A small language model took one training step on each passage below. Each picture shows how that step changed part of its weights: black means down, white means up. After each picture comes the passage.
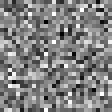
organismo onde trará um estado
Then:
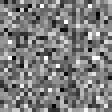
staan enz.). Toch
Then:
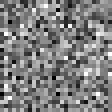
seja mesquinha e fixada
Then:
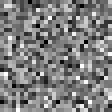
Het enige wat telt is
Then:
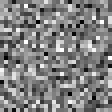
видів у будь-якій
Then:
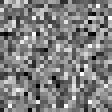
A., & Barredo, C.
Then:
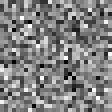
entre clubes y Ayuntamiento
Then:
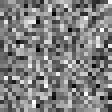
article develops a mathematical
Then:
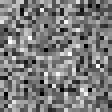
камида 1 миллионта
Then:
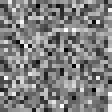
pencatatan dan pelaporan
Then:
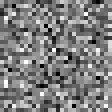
belirtilmiştir (26).
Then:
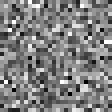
a Educação Ambiental é o
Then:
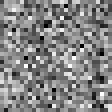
Финансовые отношения и
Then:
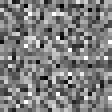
in Magdeburg 19.
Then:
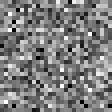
qualitative and quantitative
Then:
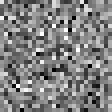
yozish orqali birinchi marta
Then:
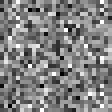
tavsiyalarni shakllantirmoqda.
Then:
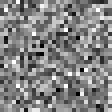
calcada unicamente na teoria da
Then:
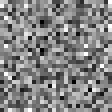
no sistema de execução de pensões
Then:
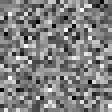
mundo contemporâneo.
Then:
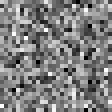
4,3 фоизга ўсиши
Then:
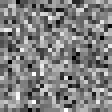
literatura, existen varios autores
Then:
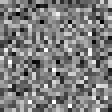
main keywords:
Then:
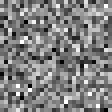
boshlanishi qayd etildi.
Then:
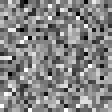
mediante procesos como el pago opcional
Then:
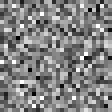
cerca de 100 horas se
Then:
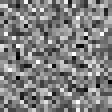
xizmatlarini tartibga solishchi
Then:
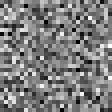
Если вдруг были
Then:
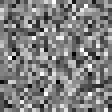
vinculante a esta enfermedad
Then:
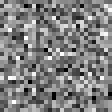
Key words: history,
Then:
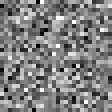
berfokus pada wanita
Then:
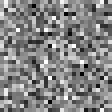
(за допомогою яких можна
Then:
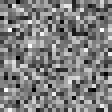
se debe realizar el examen
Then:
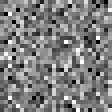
yang menekankan makna literal
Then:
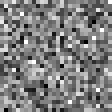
участия государства в
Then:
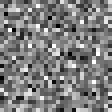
sede que involucra todos los
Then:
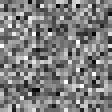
А.В. Гаранжа //
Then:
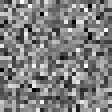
olish. Vatanparvarlik
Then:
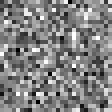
es una ciencia aplicada, que
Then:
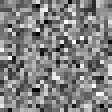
miraré y no te veré,
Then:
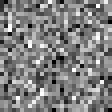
lo que se intentó construir en
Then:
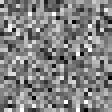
ao evento sob reconstrução e o
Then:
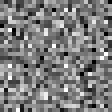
siyosat va keng xalqaro
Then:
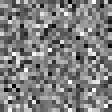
даврини" чўзиб
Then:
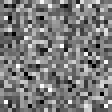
UZBEKISTAN UP
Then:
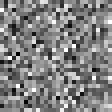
para praktisi pendidikan
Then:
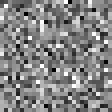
yondashuvlar orqali talaba shaxsini
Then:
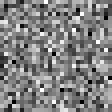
із реальних наслідків яких
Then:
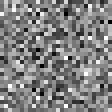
se lleva a cabo en las
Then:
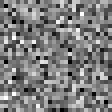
на увеличение доли
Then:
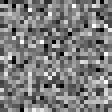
necha turdagi maxsulot -
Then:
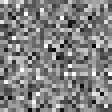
к интернету, больше
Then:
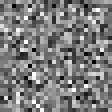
реєструвались, а у
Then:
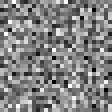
davlatlarning iqtisodiy rivojlanishiga mos
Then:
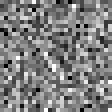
abuso de poder, trataron de
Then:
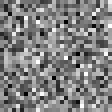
dizer muito sobre nós. O
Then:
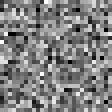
1-kurs magistri
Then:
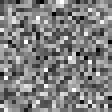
и связан с регуляцией
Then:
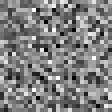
definidos con base en características
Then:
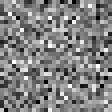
прокуратуры значительное
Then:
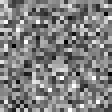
с высоким уровнем
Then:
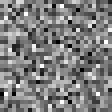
работы по формированию
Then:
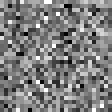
Odilov A. History of
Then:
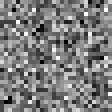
zum Spezialtarif
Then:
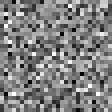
чином, міністерство
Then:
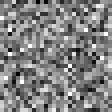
como a da obra intitulada
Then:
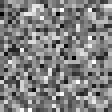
به خواسته‌هایش
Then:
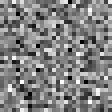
que o tempo de serviço
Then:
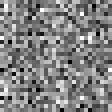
и методы преподавания
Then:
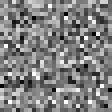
мовленнєвого (у
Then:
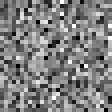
dan semoga bermanfaat.
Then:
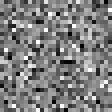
Yuksalish" MCHJ
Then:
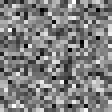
and a menu with links:
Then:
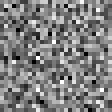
Дослідження показують, що
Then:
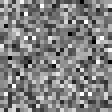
в. отношения между
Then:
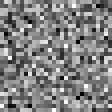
retablo junto a otras
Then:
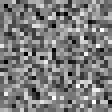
bei den aktuellen C_{org}
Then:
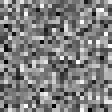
в повышении эффективности
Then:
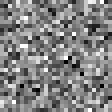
lar xitoy tilining muhim
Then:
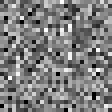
Lopes, Áureo Rosa
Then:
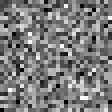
Коефициентът FOS
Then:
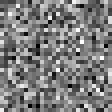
может составить около
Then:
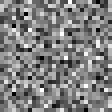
NTN-Principal) -
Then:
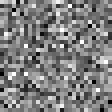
стратегию, приносят в
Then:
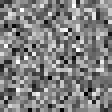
проводили в интернете,
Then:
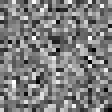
derechos humanos (derivados
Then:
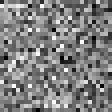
солиқ тўловчининг
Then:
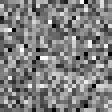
topish uchun zarur bo'lgan
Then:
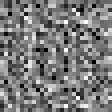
SCHNEIDER, S.
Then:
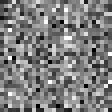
bajarishga qat'iy
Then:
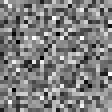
amplos que compreendem uma
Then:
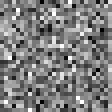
awal, kemampuan peserta
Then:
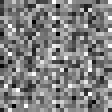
Semelhantemente, no que
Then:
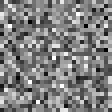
juvenile presupune promovarea
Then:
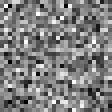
в баллах, где
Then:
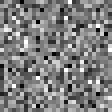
зазначеної комбінації.
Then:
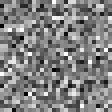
West, o que fortaleceu
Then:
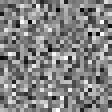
do despreparo pode-se
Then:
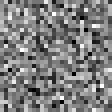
фақат 49 фоизга
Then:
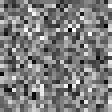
pastligidir [2].
